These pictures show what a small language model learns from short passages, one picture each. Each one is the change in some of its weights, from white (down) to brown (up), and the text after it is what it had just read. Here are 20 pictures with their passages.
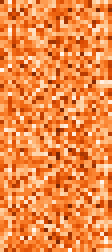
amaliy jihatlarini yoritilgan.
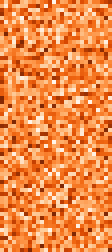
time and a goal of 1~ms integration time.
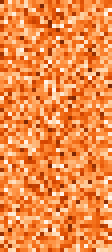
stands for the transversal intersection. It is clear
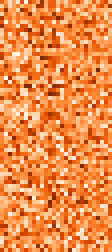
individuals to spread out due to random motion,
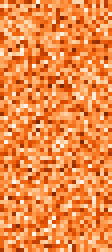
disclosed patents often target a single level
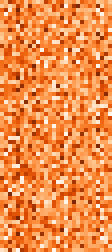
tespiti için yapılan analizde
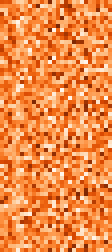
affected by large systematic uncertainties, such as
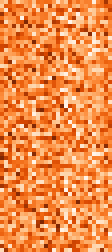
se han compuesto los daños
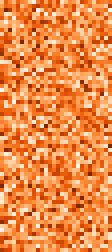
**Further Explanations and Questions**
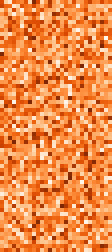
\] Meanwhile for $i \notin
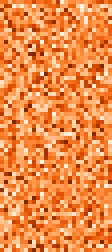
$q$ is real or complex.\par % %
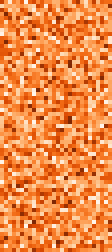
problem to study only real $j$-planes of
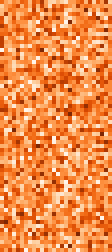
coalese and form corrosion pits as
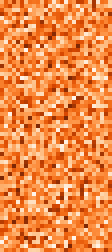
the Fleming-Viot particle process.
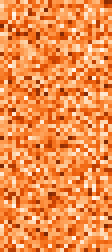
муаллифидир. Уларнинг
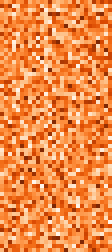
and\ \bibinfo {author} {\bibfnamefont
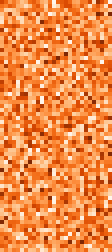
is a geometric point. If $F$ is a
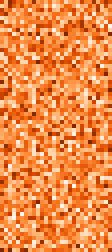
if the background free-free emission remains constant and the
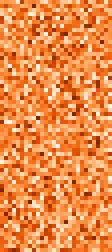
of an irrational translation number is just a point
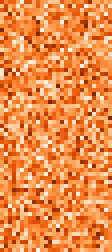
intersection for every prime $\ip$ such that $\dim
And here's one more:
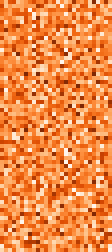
kepada anak selama proses
